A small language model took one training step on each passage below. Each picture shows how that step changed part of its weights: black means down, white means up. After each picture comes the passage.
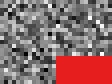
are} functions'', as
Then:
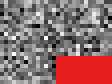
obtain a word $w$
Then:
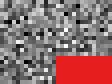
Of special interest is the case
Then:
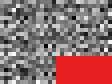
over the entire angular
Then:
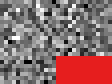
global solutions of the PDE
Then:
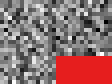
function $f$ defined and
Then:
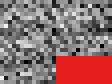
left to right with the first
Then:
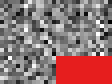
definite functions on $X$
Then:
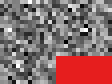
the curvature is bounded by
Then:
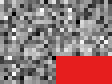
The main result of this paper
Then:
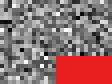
This is a crux
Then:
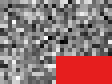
of the cap product imply that
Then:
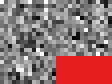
\noindent By taking $\lambda
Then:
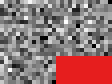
a commonly used definition for
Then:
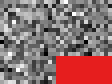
of elements is not a good
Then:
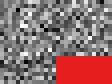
\d$. Then the
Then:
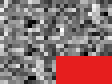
nonnegative and monotone decreasing and hence
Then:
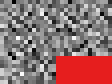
need to prove in order to
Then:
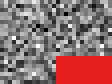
which are individually isomorphic
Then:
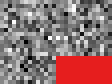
of $G$-representations
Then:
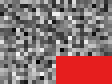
the level of the particle's
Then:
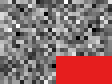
manuscript is organised
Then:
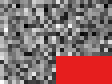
with the canonical limits for the
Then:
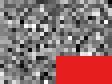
this paper we will classify
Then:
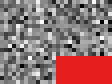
whence the claim.\\
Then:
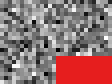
category of unital alternative algebras
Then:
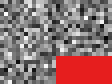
constant $C>0$
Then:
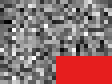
they influence activity of
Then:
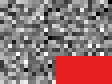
obtained solution as an initial
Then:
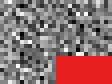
is {\it fair}
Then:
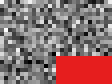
a basis for the chain
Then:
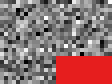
V$. Then the graph code
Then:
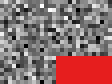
irrationals}. \newblock
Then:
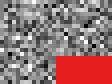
of degree $d$ in
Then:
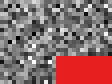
whose elements are colored by
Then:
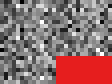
corresponding conditionally negative definite function
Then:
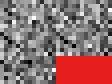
function of the topological deformation of
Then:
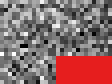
that the stochastic force has real
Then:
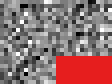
\right]_{\rm ess}
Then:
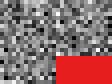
satisfies the following relation for all
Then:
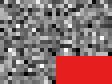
network conditions are stable and usually
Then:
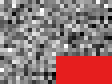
We restate a result in
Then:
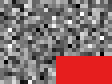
proved similarly. The proof will
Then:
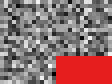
by at most: \[
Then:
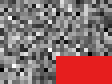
``dynamical'' or
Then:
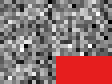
proposition, which deals with
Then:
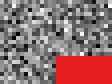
We fix $j\in
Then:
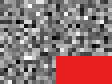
exist $C>0$
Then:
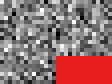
The uncertain wind generation
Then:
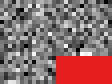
algorithms we view them as all
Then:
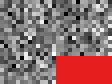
corresponding empirical minimization problem.
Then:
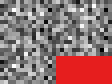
point d\'epart pour
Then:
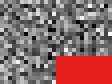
the path $t\mapsto
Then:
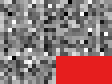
be assumed in many applications.
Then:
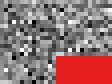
of~$\beta$, implies that
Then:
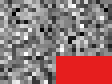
2 $L$-function could
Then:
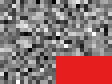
In the continuum region,
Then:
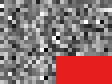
solar array paddle
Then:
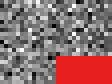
< \infty$, there exists
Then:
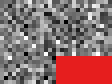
eigenvectors dynamics with this realization
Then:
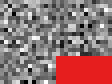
$n$ tends to
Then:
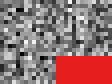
present an analogous of Lemma
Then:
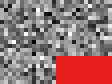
edge.\\ This proves that
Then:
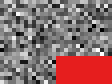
is a random variable. By
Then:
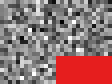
any recursively presented finitely generated
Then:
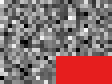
in Applied Mathematics, 16
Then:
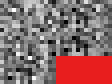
more efficient decision making or
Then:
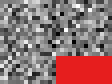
$3D$ driven
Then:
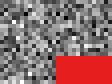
regular coherent, we see
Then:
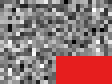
strong Markov and Feller
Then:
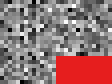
Z_K\geq M
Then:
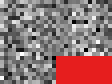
in Section 2.3.}
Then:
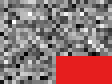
of von Neumann's inequality
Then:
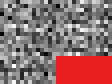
a prime, we choose a
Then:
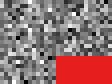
\[ \langle f,
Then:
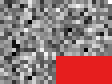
$\mathcal A -$ algebra
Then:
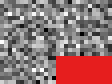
to Lemma 3 and Lemma 4
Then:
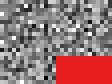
coherence}. It completely
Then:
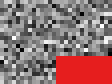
is an equivalence between the category
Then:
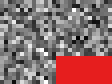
semilinear, parabolic equation
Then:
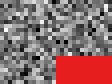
all nearby trajectories are
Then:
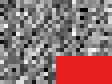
conditioning / Convex
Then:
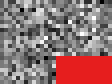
deduce from Lemma 3, part
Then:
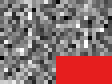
$\phi$, then there is
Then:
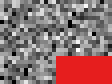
The set~$\msN$
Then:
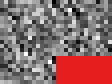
induced by these triangulations.
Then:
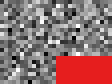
then \[ L(x,
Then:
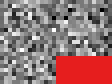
$\C$ we write
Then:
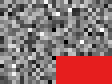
are widely used in various
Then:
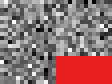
on either expression may differ
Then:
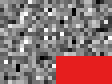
\end{aligned} \]
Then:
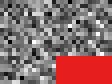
entries of the coefficient matrices
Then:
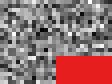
of small amplitude
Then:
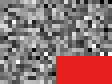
of Riemannian submersions as
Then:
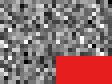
random effects associated with the
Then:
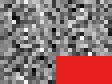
algebra $\mathfrak g$, the
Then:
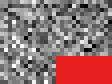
of the energy (see the
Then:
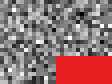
extended to abitrary algebraic
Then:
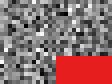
in discretization operators caused
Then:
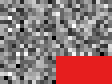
industries. Further
